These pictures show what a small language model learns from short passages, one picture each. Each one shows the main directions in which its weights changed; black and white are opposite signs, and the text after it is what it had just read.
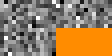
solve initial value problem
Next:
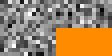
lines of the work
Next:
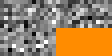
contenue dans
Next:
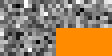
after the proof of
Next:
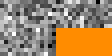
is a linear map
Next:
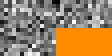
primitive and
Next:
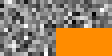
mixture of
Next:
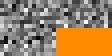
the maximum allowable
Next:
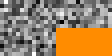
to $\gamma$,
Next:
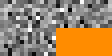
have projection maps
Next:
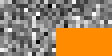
and} \quad
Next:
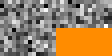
And from the
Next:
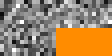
shifted left
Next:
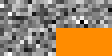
for the lower spectral
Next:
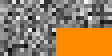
can find a closed
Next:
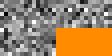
following statements hold
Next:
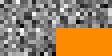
theory of measured
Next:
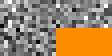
we report
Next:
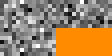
To shorten
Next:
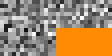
in order to prove
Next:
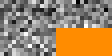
may perform well
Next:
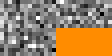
closed oriented
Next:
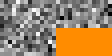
it is enough to
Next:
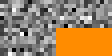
when the coefficients
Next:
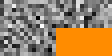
system. With a
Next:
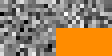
2$, we obtain
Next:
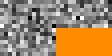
there is an isomorphism
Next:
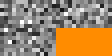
the parent operator
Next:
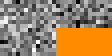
the local fundamental group
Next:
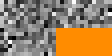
interesting property is
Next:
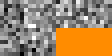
Theorem} \newtheorem
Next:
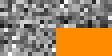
the first step,
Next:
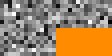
bounded. The following
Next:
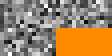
all particles at
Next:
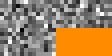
after the completion
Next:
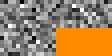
g \mid
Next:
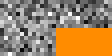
is equivalent to the
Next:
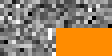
\leq N$
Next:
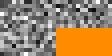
We emphasize
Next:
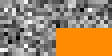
these columns
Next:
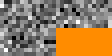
and on the right
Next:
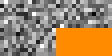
of $\frak
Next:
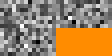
this leads to the
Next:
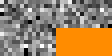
Compute the
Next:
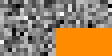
as to describe different
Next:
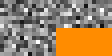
the context of
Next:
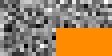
other ones with
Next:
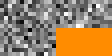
t\leq 1
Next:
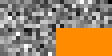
is an arbitrary
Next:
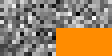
Theorem and It's
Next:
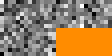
construction that follows.
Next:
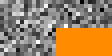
each line,
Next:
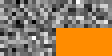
well known results about
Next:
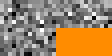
finite absolute moment
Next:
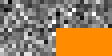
absolute value of
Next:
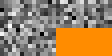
construct $Z
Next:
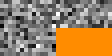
if every finite
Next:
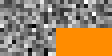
carries a
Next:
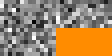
explicitly and the
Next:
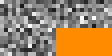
functions with finite support
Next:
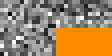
is used. We
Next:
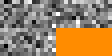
existence of error bounds
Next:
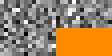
easy observation is
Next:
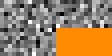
at a distance)
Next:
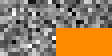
symmetry group
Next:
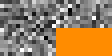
on the set
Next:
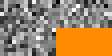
graph has a
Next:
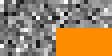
measurement using
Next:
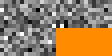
However the fiber
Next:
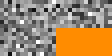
of the operational
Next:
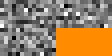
the next section,
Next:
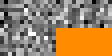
exists a vector
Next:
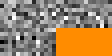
of working over
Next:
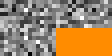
the power of
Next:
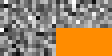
series average given
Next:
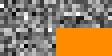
of this rank
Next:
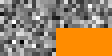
squares and
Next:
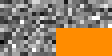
over the expectation
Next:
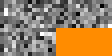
$$ One of the
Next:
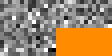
\Upsilon $,
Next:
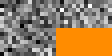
our application. It
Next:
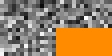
ancestors algorithm
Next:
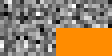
presence of linear
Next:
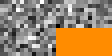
we can obtain
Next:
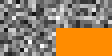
converges in}
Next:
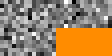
with eigenfunctions
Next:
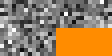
the restrictions on
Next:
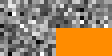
this section we prove
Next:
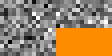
function. Note that
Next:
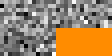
of distributions on
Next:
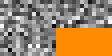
if there exists a
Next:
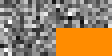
an immediate application of
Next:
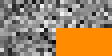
and this will be
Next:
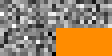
\left( z
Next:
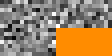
opacity and
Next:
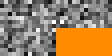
for a suitable
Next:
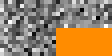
interesting analogies
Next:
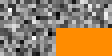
achieve this,
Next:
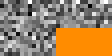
for example, the
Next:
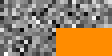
levels in the
